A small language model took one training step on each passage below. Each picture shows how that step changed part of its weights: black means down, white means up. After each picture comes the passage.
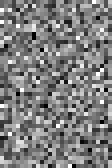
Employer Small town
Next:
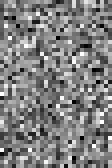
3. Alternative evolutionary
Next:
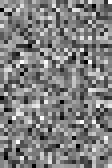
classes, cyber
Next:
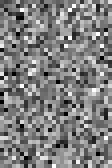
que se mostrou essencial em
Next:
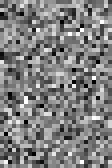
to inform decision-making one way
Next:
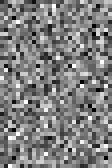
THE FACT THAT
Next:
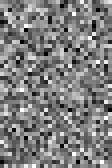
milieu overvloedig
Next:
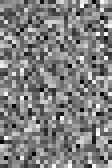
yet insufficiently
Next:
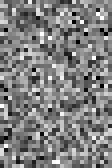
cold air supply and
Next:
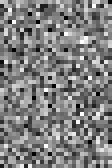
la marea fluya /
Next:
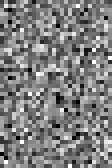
special abilities. 2.
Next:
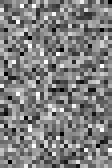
T very drastically compared to when
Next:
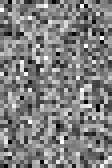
zor bo‘lishidir.
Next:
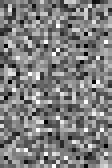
yozilgan bo'ladi.
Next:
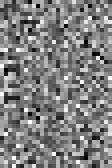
indicators. The results demonstrated high
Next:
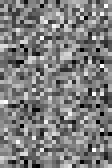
en donde existe menor
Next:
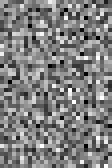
w tekście Iz
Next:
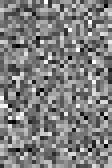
filling stations did not with
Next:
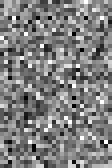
do preço com a
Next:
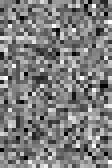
to different and sometimes even
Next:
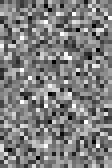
oson eruvchan
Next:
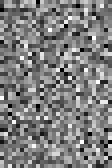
to communicate with people from other
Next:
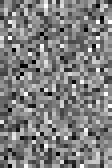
результатам исследования
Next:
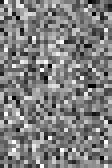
correlation matrix associated to
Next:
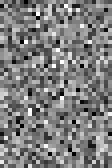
no solo promueven la
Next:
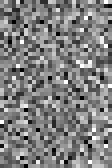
tizimi bir necha
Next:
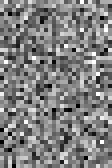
the published version of the
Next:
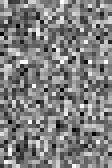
istaydi. Shoir
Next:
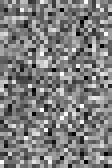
em principal, por conta do
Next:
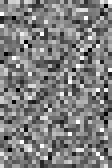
mające na celu
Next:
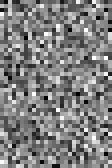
on the Q(V)
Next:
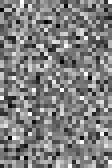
frame and the hypothesized
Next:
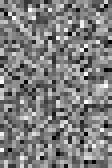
5. Lin CR,
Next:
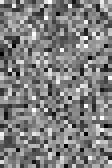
mattress, induced by the
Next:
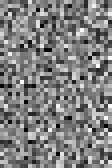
and love and inevitable
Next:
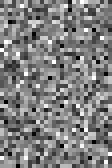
students interpreted and experienced the
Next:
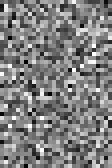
sariq qizg'ish
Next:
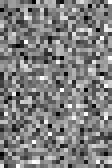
To consider these issues, our
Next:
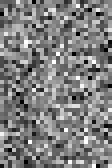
no provision has been made for the
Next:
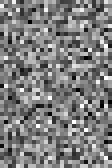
5.4 Area Under
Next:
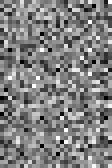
processing. Besides, during
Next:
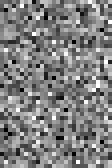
needs. This also calls for more
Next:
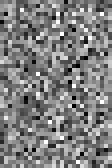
to aid HAZOP
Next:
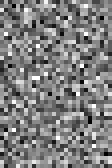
approach, we collected incremental
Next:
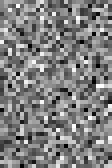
Improvements in lung
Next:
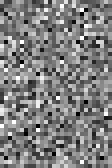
turli xalqlar
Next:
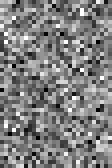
la section enseignement
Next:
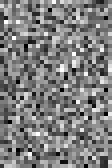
white to pink [9].
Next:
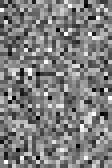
rather structural assumption).
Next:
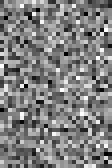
The study was approved by the
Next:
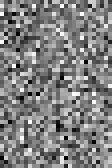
in a moving frame. To
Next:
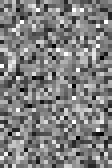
most comprehensive platform for
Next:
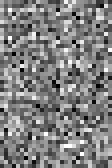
each time k , then a different
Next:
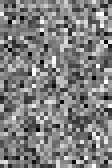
the following: saving energy,
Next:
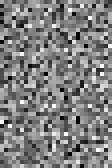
Vohidov nazarida
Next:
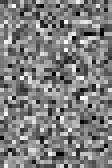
voltage = 0.6V
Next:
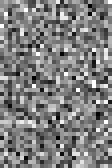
the impact of high pressure on different
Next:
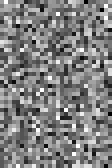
Entlang ihres
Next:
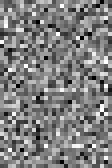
affected by the delay of materials
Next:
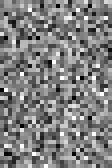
^a X Possible negative
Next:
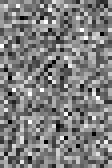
of raw cotton.
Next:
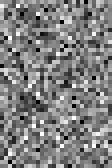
healthcare offers a range
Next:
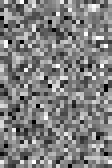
por outro lado,
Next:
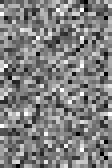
tunneling tidak
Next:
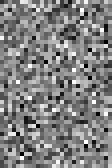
mehnat ijtimoiy
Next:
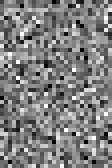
the leadership of others
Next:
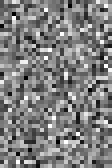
it indigenously developed
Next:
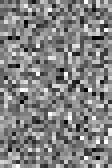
dało podstawy
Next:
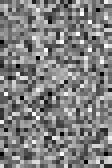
ethnicity, place of
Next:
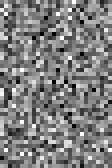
\emptyset$) do -
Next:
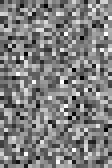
Cuvinte cheie:
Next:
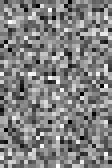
section of paper, QMF bank
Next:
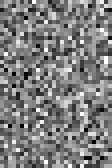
áulica para Educación
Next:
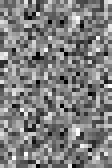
Catholics recorded the
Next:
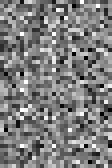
had been issued to address the
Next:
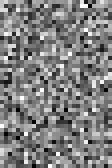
Eles podem sair para um
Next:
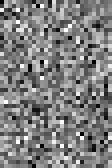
process that allows the execution
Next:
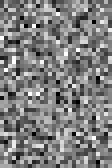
the recommended values. The average
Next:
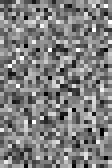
creating diverse and inclusive
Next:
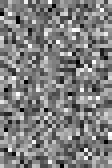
and facilitates the electron transfer
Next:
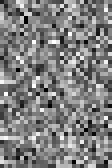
the EU according to Article 14
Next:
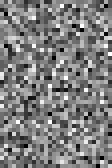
méthode ARCH est
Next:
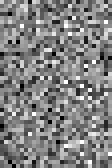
linear one, each person must
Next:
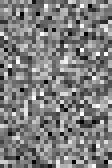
the presence of a wide range
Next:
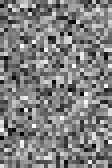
East as two branches
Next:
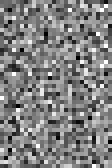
olamida o'zini
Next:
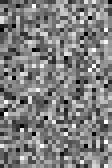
wave v . Figure 5
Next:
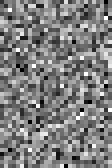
fissile region. Although some
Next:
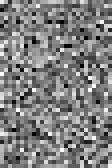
- combine the tarball,
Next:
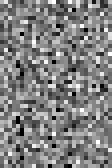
level of awareness is a positive
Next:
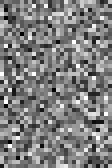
Perhaps we have
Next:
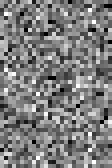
their lifetime and didn't
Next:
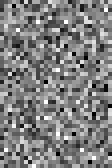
meeting the inclusion criteria
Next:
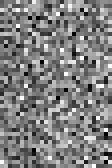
that the change in the residual
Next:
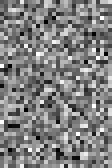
practices. The main actors
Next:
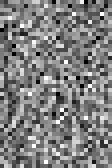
average length of 50 kb.
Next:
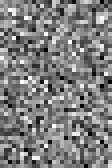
held to have existed has been
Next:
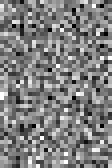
la finance durable : Une
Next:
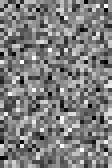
Language Teaching
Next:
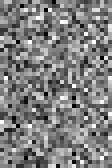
will aim to enhance a
